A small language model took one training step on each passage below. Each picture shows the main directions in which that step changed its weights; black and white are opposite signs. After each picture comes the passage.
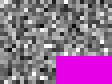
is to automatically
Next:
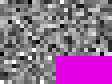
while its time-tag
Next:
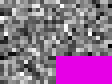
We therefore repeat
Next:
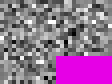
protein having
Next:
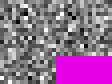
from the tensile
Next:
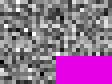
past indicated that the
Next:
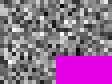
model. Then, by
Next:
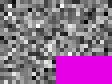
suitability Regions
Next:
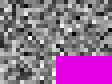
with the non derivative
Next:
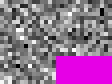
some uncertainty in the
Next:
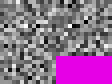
which politicians
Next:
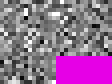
using a particular distribution (for
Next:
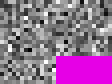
was still reducing
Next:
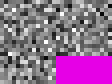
time and initial concentration
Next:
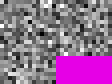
Existing data models,
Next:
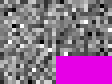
DL Deep
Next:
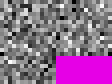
in the determination of
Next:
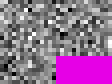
device, the
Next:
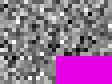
same region. Their
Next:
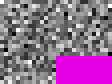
evaluations include different
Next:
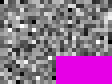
centralized computing
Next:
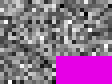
Lambda Iteration
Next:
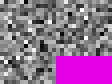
for QDs (Figure
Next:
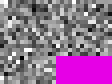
reactions determining the
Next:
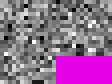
and their solutions are
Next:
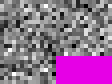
and magnitudes of
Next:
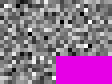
data quantification prior
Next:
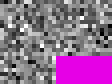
is marginal.
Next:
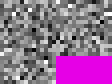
simulations have exactly
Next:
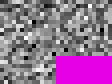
at 10mm when compared to
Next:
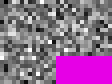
Nations (UN)
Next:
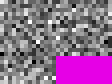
under tension loading
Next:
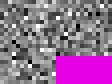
mean is: since the
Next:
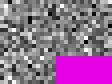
distinct items
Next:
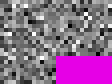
with those of temperature dependent
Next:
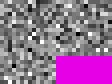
wires, as the
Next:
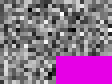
pastures and the
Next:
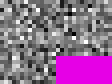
the website designing
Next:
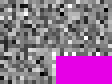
of the management team
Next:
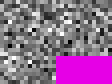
same direction in the
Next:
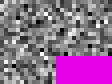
de relaciones
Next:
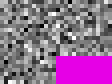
variational equations is then
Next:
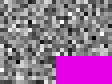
respectively. It is not
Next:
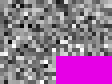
which in the considered case of
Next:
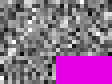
Conley's words
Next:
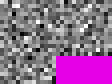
tell us information about
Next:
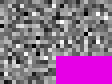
2022) among students
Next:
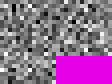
the interaction of Li
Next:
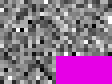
why justice is
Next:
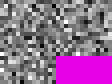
feel more confident
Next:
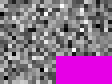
und, in einer
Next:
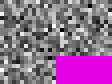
reach the level of a
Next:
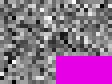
Universe, the University
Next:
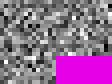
which subsequently increases
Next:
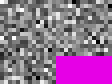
sign of more severe
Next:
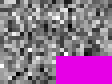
``overall style
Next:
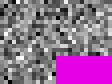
the system can survive
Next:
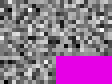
the object has a
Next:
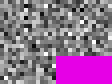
and are associated with
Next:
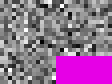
However, specific texts
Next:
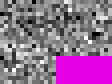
hike in raw
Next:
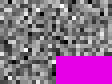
the data set and the model
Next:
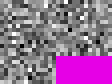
is proposed to improve the
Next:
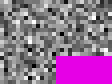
up to 50% and
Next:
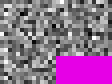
as IUB codes
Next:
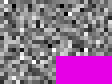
goes on in
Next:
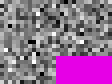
provide some clearer
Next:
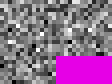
growth control.
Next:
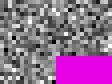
means there exists
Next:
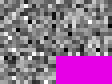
on simulation studies.
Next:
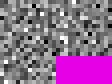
the B sublattice
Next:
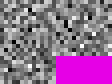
points. We used the
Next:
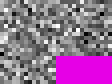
waste, noting that
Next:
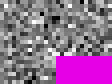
a technosignature
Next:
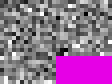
follows that proposed by
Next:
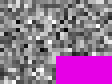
intercommutation rates
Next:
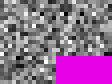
while lactulose is
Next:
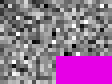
of Puritanism
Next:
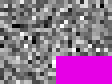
a quarterly network
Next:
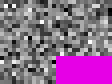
\omega )$, the
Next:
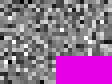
trapping was so
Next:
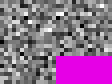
used to direct a job
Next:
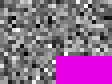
Chiroptera and
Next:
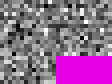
of the vortices
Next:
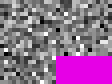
levels.} Normalized
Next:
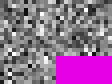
the other, were used to
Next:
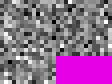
containing lines forming at
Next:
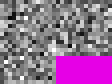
depolarized state,
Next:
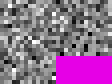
accidents while in
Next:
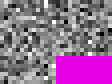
the quantiles of the
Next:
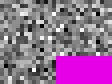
following recommendations are
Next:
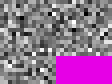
for winning those particular
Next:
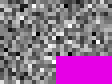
turns, and learning
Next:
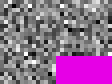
photonic final state
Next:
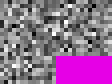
adjust our algorithm
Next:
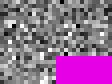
Deep Learning
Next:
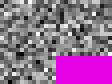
copper foam
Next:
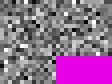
overwrite and the
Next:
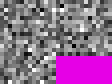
of antidiuretic
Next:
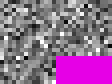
strongest relationship is between
